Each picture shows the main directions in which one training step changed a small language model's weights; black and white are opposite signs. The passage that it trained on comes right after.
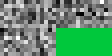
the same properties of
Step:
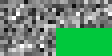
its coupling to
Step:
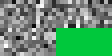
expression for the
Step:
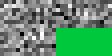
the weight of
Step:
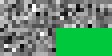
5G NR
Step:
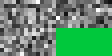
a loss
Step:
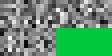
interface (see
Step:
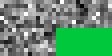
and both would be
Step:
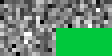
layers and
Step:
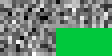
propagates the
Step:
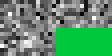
and imposes
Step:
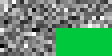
The case of a
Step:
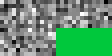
of excitation
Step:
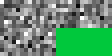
loop with the
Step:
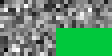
should also be in
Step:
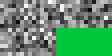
close to the
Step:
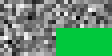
some physics
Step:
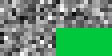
to magnetic flux is
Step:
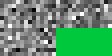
at very low
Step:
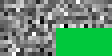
first realization of
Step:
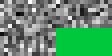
different identifiers
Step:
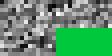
will argue
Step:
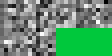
error derived
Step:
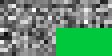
partonic cross
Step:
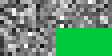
for a unified
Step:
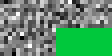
value, the
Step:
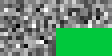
continuous limit.
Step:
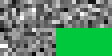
by a single parameter
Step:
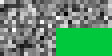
of the distribution to
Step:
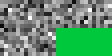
at the most,
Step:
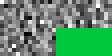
layers of the
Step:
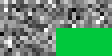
We performed
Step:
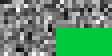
can discard the
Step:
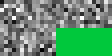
consist of one
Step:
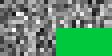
expands the
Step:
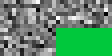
a good
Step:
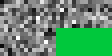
is the ratio of
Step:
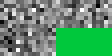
difference in
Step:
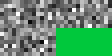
power spectrum in this
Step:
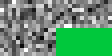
by simply
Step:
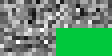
full system
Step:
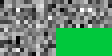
have described this
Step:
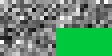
The scale bar
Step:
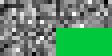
of tricks
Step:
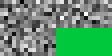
From fits
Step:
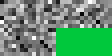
that works well
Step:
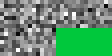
be described?
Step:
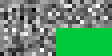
extended to a
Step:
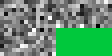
appears to
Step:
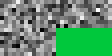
at various
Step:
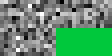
constant values of the
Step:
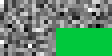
& \bar
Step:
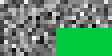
was obtained by
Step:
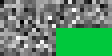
location of the
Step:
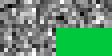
in the parameter
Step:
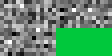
the computation of
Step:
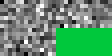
results also show
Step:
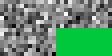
is to handle
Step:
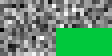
supported in part
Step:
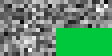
meshes in
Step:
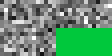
assess what
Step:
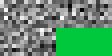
When we
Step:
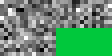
work, our
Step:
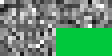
of this new data
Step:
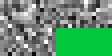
and L.
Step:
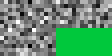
consider that not an
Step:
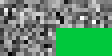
up- and
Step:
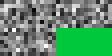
of the flux
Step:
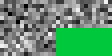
that attach
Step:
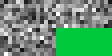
the radius within
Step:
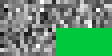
layers as we
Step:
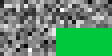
can be generated
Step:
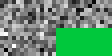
the SSB
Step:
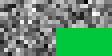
in closed form
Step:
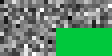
which leaves
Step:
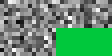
smaller than that
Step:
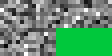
for the simulations
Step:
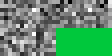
appropiate for
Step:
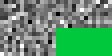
total depleted
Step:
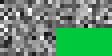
being the
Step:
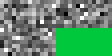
which arises
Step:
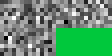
density matrix,
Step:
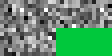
the marker
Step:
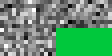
in more or
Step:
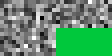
means that there
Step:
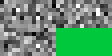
with known
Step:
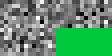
$\Lambda$ and
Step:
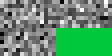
1$ the
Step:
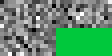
with their work.
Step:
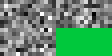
codimension is
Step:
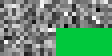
we shall see
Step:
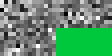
PM solution
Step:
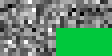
in previous sections
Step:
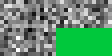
the size of the
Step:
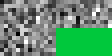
is expected to form
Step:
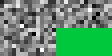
is given for
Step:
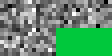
investigation in
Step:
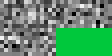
the NN can
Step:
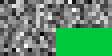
analysis of the
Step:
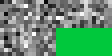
and overcomes
